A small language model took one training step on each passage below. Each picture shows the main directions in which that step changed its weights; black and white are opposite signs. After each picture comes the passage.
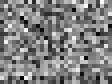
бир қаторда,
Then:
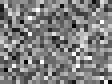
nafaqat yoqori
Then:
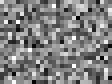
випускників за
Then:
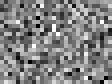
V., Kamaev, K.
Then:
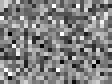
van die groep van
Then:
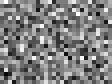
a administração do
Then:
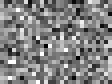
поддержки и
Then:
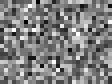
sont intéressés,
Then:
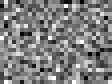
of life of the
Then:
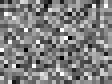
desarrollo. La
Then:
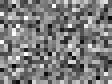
مرگ به
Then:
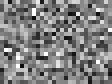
untuk mempelajari
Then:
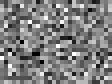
vraag is, of de
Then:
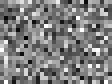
діагностичних чи
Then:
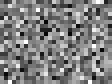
disciplinas do
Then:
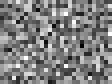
выбор видов
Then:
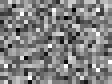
Сахарный диабет
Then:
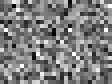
فارسی را
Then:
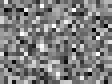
potensi peserta
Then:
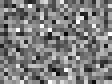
18 Pomerania
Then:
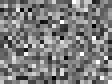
method used in the
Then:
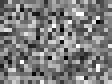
a que tem acesso,
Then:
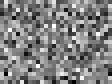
be used by the
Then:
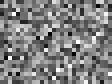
marked by a
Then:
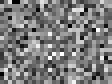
3 Definizione delle
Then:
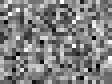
ale i tak taka
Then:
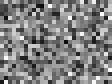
bemorning umrini
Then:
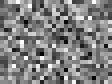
лидерами. На
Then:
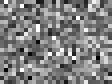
наук. - Томск,
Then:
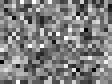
қиймати ишнинг
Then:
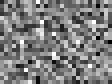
sendiri. Makna
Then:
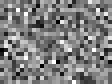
émettant à 1
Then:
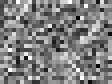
большая доля
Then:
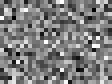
segundo dados do The
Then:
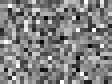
с финансовой и
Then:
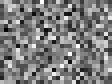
familiar con TEA
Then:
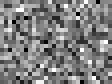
har bir narsadan
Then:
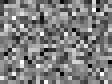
refere-se às
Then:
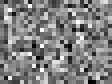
Was würdest du
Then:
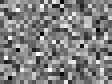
sentido, do qual,
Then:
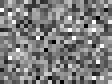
treatment, and
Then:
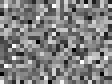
classroom or in
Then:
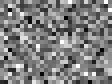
noch monatlich, dafür
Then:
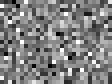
São Paulo.
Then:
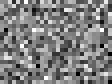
articulações com outras
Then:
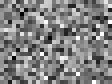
extensa disponibilidade
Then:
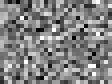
объекта); -
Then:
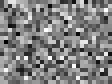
zu einer sehr leichten
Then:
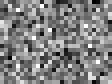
resurslarini tejash,
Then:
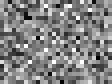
momentos estanques ou
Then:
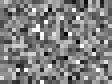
с существующими
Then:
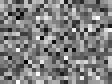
distribuição física sem
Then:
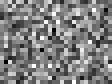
bo'yicha iqtisodiy
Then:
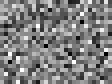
internes qu'externes
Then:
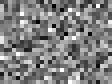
role play,
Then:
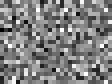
ve eleştirel
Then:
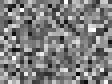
این افراد
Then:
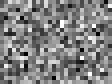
содир этганлиги
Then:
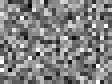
народной образностью,
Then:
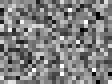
urbanos no
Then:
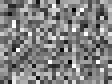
2. Потапов
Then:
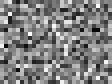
yönetim yerine,
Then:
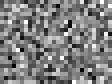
em três seções. A
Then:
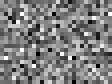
qayd etadi.
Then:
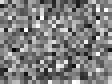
v procese práce s
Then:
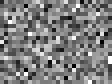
primăriei Cahul
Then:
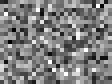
que suele aceptar como
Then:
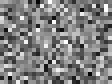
se pueden obtener
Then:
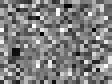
vositalari umumiy
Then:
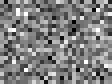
tasks: 1.
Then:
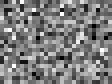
en la figura 1, se
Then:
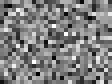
españoles del
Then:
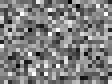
it Heard: A
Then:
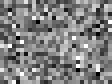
do contrato social de
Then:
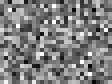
de financiële en
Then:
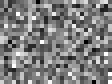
18 Grube,
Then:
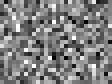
tregojnë se
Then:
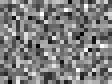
uma unidade familiar
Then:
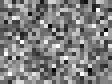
cuales se listan en
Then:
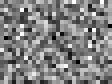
интенсивным в
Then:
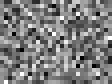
Isfahondagi bu
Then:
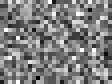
bilan bog'liq.
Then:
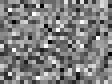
last century,
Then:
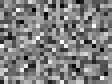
voor de Fiscale
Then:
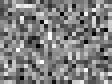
Zavala; le
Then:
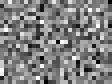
a existência de Deus
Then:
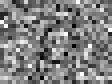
doir huquqiy
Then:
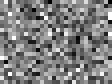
bilan ajralib
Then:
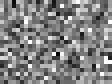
muy definido, en
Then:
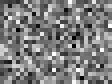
agir. O saber
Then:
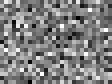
Praveen B.M.
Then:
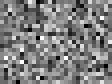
lo que favorece una
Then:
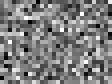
ma’nosiga ko‘ra
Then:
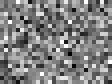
мижоз мобил
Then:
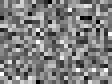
Ma'naviyatli va
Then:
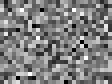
publicată în 2000,
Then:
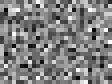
o levantamento das
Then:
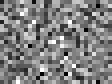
o acesso eficaz do
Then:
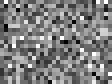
3. Roberts
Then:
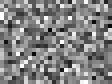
es pertinente señalar
